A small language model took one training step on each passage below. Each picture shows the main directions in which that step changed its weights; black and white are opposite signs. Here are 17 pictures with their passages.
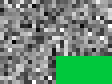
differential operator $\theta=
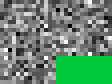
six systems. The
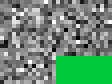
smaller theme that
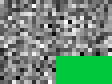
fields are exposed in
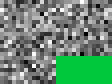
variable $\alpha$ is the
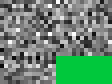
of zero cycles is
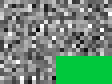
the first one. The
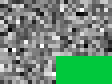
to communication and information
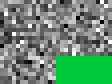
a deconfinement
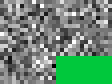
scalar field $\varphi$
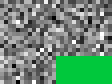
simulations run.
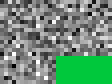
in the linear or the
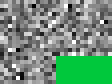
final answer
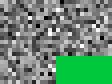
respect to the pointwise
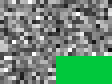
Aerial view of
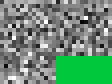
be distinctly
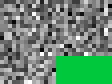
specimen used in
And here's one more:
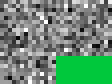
mainly about giving
